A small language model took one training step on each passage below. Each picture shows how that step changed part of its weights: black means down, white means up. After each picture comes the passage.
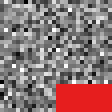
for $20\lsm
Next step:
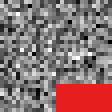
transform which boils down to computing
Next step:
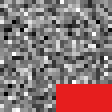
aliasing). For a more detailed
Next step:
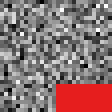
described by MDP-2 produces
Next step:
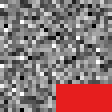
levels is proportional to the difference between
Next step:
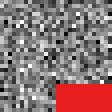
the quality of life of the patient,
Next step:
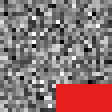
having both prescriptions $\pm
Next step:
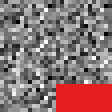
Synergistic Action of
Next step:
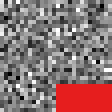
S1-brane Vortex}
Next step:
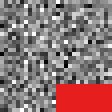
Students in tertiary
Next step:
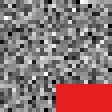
the discriminatory ability two types of
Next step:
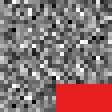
when paired with technologies such as
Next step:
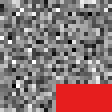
positive outcomes beyond the
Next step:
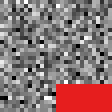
the charge if the charging current
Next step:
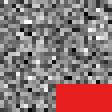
Model~II, freeing the
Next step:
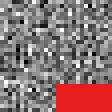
neutrons which might be emitted within
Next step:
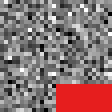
in harsh, confined, or
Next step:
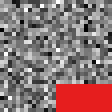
applications, smaller cores such as the
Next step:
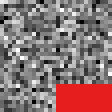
Impulse Approximation
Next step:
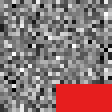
of herd reproduction technology in
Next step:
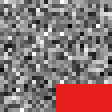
the Curie-Weiss temperature
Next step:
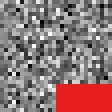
ZETA Converter
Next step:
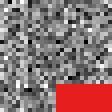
In the CFT framework, it can be
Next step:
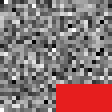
criteria. Profiles that
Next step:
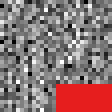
\end{equation} where the concentration
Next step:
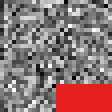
The RQ looks for all k
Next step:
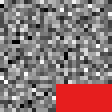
has larger overshoots in the higher
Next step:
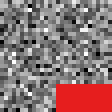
particular, the formulations analysed
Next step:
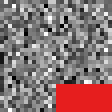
Collaborative frameworks
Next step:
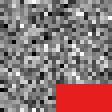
or vehicle by which
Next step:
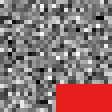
more than one photon in a
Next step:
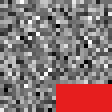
was given five minutes to complete the
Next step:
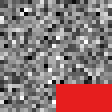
the number of reflected photons,
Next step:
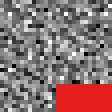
previous sections. Second, because many
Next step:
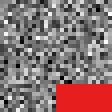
of the former DPSIR framework
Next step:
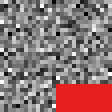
was placed into the counting
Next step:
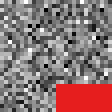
obtained were characterized in terms of
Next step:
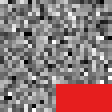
field $A^a_\m$ and
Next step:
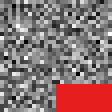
a significant increase in mean percentage of theory
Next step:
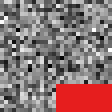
be solved and refined as molecular
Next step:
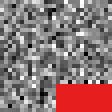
number of $\beta(t)$ is
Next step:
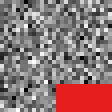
significance of the stress reaction, which
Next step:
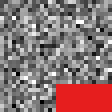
easy to analytically obtain.
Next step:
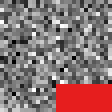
specified period. It encompasses
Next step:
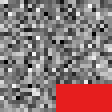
Zeeman-type splitting
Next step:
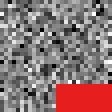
the WIMP velocity distribution in the
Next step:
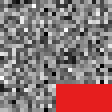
(RVMs) from the
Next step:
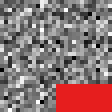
the author and do not necessarily
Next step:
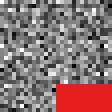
precisely defined. In case of
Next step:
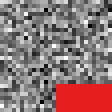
energies at or near these features and is
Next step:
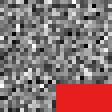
adversaries to impersonate a large
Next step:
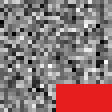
widely known for image processing, can
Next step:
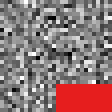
in India**, with reference to its
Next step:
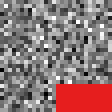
To this end, this module generates
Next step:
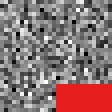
star. $\bullet$ {\it
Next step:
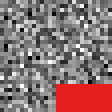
to $ m_c $ rather than to
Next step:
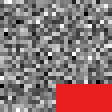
vitamin C. One of the important
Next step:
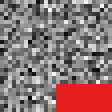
persists on approach to the initial
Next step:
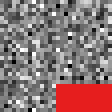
part of elytra (EW).
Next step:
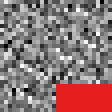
made for ISTLS, with $B
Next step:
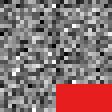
(From a separate numerical simulation for
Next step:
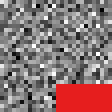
function of the Poisson parameter
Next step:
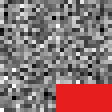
value indicates strong evidence. \item Lower
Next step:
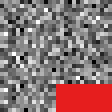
on clusters of exceptional
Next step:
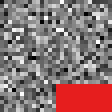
\cal P\ \longrightarrow\
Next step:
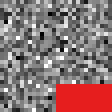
Kanai M R A and
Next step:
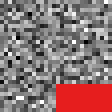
research scholars are currently
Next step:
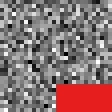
in recent times. One such architecture
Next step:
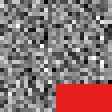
quantitative comparison, the exact power law
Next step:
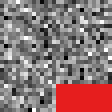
represents the best fit for isotropic
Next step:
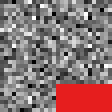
Monthly\/} {\bf
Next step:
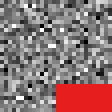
due to the current conservation in the
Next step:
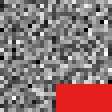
data-parallel computations - the same
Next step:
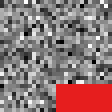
\\ J^B_\sigma \rightarrow
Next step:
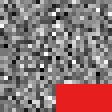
even though it manifests itself only
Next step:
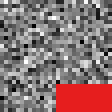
aid helped in alleviating
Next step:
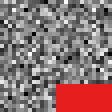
a four level (Daub4)
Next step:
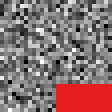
have shown that a surprisingly low
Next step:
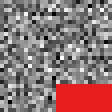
secondary to fecal impaction.
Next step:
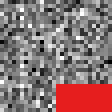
a physical appearance, but only exist as
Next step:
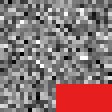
only a small piece of code
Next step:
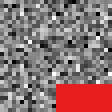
the number of members in the potential
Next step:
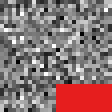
and crack open, releasing a
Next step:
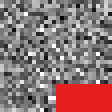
Exp. Data on power [18]
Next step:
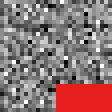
English teachers who willingly
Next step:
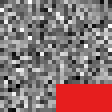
is of course well reproduced once
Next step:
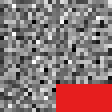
acid anhydride and the corresponding
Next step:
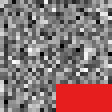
the following statistical tools: Mean,
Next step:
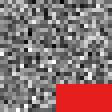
to reconstruct spectra with the fewest
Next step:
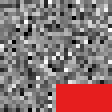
which is responsible for the enhanced
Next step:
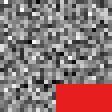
so that, totally so far,
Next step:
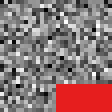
Eqn. 5 reduces to
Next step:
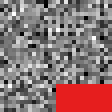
& \emptybox & &
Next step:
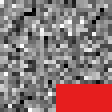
evolution is CPT as already discussed in section
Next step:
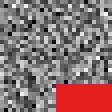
the health-related quality of life,
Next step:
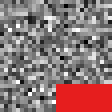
to their structural characteristics (Table 2).
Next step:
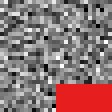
learning approaches are simultaneously considered,
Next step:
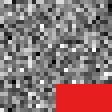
used in the synthesis of more
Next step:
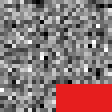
eye of management in order to able
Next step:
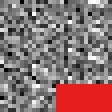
hence microstructural changes and
